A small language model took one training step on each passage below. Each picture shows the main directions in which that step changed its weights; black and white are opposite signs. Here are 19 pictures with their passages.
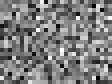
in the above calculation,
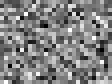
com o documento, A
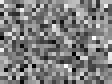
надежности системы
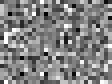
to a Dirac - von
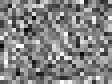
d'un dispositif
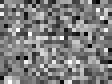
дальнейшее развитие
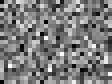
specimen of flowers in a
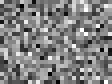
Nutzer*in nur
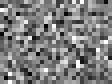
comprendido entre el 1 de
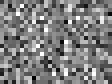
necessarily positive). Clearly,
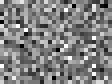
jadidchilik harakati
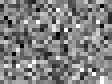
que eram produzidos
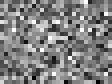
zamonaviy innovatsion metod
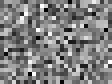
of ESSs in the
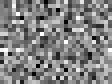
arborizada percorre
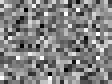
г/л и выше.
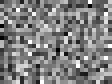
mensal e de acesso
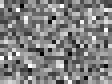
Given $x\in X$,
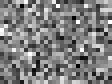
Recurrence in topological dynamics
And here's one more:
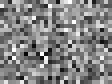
Monomial Ideals}
